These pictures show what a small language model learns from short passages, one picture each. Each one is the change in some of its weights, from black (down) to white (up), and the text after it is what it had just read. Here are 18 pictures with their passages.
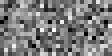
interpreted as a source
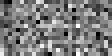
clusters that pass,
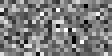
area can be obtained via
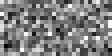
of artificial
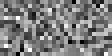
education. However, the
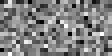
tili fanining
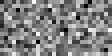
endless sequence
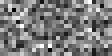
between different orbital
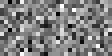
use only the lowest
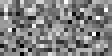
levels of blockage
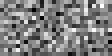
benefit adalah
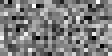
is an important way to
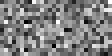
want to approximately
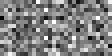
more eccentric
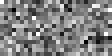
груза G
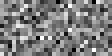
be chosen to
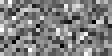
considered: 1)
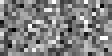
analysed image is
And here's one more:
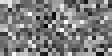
primary AGB parameters
